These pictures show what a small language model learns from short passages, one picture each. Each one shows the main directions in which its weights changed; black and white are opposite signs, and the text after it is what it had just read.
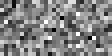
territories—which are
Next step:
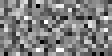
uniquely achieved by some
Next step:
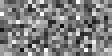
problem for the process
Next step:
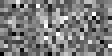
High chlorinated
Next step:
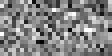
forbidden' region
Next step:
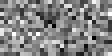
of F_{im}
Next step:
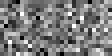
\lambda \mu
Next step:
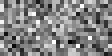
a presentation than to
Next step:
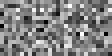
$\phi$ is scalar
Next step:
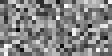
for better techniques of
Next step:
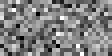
(ii). Take
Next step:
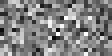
for consensus problems
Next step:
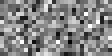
- Actual and
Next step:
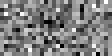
factors like shade matching
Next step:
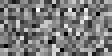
that the equality is
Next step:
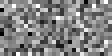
having symptoms who
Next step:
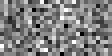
the living conditions of those
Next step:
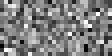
is roughly
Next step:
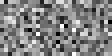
the modern society.
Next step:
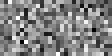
of results, it is
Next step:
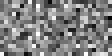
is given by:
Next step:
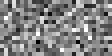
each vessel’s
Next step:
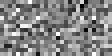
isometry $0\neq
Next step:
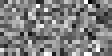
of lesion and
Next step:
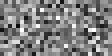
the values of the
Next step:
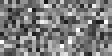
the orbit decomposition of the
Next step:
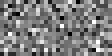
enough for a large
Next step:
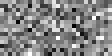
based on their high
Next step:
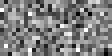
to be a grading
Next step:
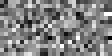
\infty$) guarantees
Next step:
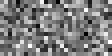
the established requirements for soil
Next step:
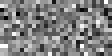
satisfied performance? We answer
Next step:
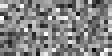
further by periodicity
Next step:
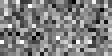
future generations to meet
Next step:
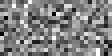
be exercised,
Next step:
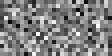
metric space. Then the
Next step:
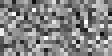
exponential growth of the volume
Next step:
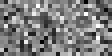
APs, each
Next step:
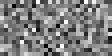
purposes it is convenient
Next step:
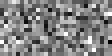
\N}$ converge
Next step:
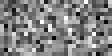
a stacking sequence
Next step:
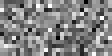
below formula $$n =
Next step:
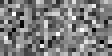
of this note is the
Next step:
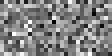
energy from the national
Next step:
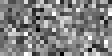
the hidden dynamics is
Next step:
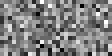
A descriptive research design
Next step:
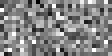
not to be box
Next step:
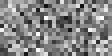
a homogeneous product of
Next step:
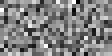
see that the compound configuration
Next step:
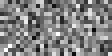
and 25 mL of
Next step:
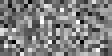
a matter of fact,
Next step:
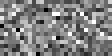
hemodynamically stable
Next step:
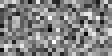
and Kleiner
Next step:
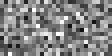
the average loses much
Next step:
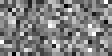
at wide scale in
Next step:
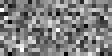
be added to the
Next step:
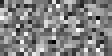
Seco, J.,
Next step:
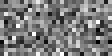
strict total order To mark
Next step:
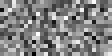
occurring because of the
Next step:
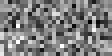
in one coset of
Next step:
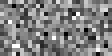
Most of it was
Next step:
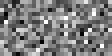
2016). Social networking
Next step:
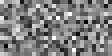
charcoal from the
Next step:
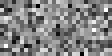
early adopters already
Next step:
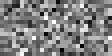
extraction process is dependent on
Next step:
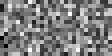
is now enough to use
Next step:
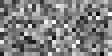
processes assigned to this specific
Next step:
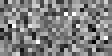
in the study of the
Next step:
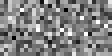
the information they read within
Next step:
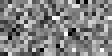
level from birth, so
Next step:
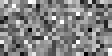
surroundings. The
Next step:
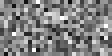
suite of hardware
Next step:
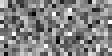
sun's intensity to
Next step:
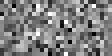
The analysis process begins
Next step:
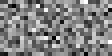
of faith. The
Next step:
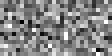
since $\|H+\alpha
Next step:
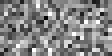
homeomorphism, does not depend
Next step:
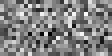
in order to correctly
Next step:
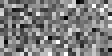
index $i$ in
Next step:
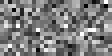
attitude of the
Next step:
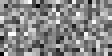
consider a family of elementary
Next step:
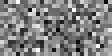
and the Wiener
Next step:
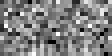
Keane has
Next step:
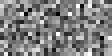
chapter 3, we
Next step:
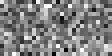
de Bass des modules
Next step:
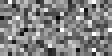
of data have the same
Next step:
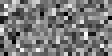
equilibrium states in many
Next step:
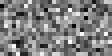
as closed-loop
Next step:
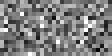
matrix. Especially,
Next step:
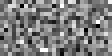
are obtained using the results
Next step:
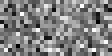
a shift of a maximum
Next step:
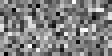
Hessian matrix.
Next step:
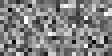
\bold R)$ is
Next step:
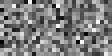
not hold, then
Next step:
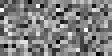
be well arranged.
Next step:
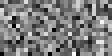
pain in patients
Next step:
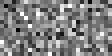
may involve enhanced activation
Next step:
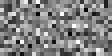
arbitrarily singular varieties
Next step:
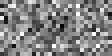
10. Career
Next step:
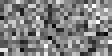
N_d \geq
